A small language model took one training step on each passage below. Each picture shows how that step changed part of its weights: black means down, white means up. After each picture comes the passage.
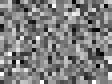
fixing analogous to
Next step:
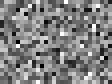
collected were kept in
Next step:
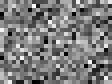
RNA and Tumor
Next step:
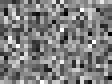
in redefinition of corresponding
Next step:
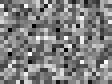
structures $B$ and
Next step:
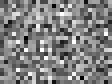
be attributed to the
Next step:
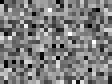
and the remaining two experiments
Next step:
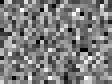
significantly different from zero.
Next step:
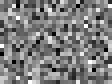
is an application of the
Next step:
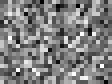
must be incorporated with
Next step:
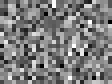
- Friedman,
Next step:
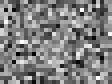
the aerodynamic
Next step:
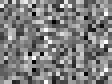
every cell. The
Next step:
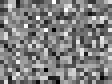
destroyed in the
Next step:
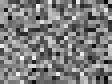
a class diagram is
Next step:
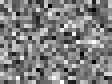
of the smoker group
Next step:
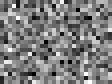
is caused by the
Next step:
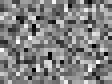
between the surfaces is
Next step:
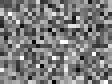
what is the environmental
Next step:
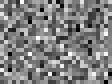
and $V_2$ is
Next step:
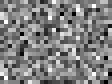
the previous year [2].
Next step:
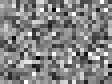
The safety expert
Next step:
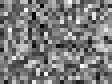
from spectroscopy using
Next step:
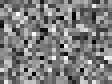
regarding the patent
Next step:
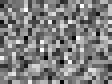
that seems to be
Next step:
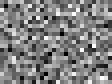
All the fifteen
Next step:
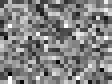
feature, which extends in
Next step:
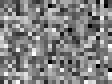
size of the system or the energy
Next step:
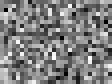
at the donor is bound
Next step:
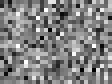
extremely sensitive to
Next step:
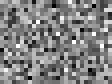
are the relevancies of
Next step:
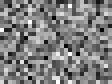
heads[6]. The
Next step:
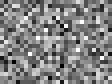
flux along $C$, also
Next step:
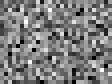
additional goals of
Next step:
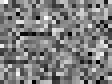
(SNR). Scans
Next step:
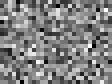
progress has been made over
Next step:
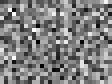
boundaries. Minor
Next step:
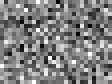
and the use of Open
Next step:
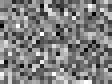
location in the distribution of this
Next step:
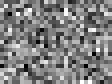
in the uplink to
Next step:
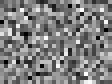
ensure that the data is not
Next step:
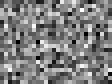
study underscores the
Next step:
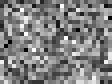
positive impact on individuals and
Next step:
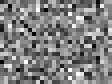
element with semantic
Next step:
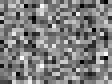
\psi}{\partial z} +
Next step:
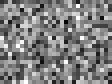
Inkscape, but
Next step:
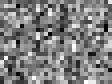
side of the predicted
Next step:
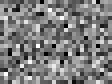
this challenge, we
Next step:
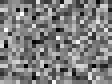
ambidexterity are
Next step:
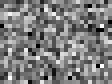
complexes does not differ
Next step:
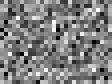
and trade-offs
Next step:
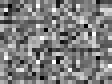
development of symptoms
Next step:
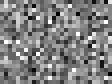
minimally coupled
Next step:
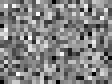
physically relevant Dirac
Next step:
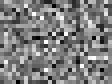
the Chinese context.
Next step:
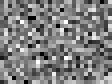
diagrammatic web
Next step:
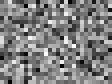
in a YouTube
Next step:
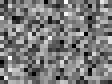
when set into rotation quantum
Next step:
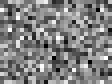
has been accepted.
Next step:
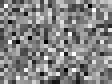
than the calculated sample size
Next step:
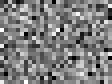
important implications for the
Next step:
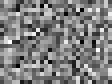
climate change or to
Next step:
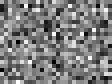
radiated power (ERP)
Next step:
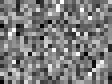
delivery of
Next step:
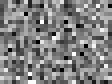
to the square of the
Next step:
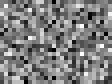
Face Animation}
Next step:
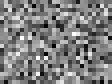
scenarios with increasing
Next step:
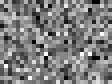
of Ba or Ca
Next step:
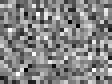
the subjects were healthy
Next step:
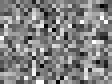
Oppressed Justice
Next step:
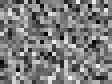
in this response, as
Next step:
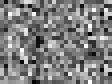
muons with an energy
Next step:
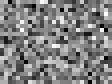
the LRF problem}
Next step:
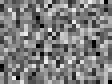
of elementary teachers in
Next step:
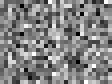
bands crossing the
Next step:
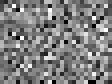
meta-structure. The
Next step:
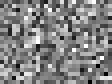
subsystems such as the
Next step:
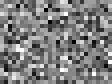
RS, Kumar
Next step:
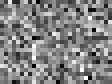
of stakeholders
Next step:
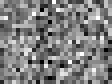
few meters behind
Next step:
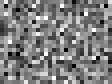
wool glove.
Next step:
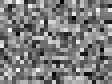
for digitization
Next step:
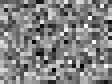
a measure of the health of
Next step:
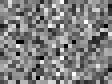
Cartilage edema
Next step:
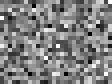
ionization causes a
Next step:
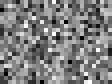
and crises to the
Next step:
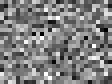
a plus (+) when
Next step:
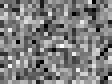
emerge out of?
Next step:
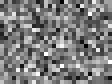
of Materials".
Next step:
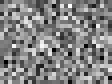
term associated with freshly
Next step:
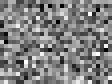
stressors by the environment,
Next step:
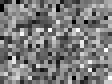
file formats}
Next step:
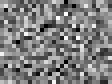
on the approximate column
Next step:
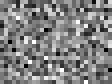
is the main weakness of
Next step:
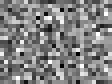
the \textit{MAC
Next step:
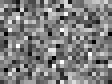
linear model of harvested
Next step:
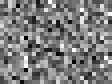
that we are living through
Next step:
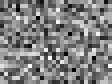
effect of FSES
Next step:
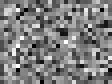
Priority Areas
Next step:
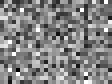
significant attention in the
